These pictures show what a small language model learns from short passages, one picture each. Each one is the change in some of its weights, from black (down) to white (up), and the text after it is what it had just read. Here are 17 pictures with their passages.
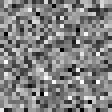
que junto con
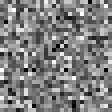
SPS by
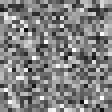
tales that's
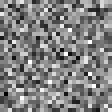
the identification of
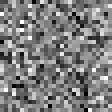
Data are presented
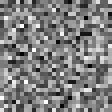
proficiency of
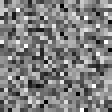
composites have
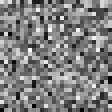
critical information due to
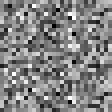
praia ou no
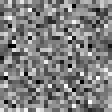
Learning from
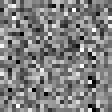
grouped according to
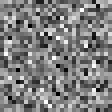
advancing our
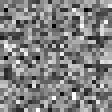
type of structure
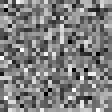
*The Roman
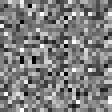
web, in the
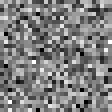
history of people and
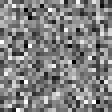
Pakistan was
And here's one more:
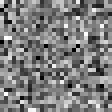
multiplier design
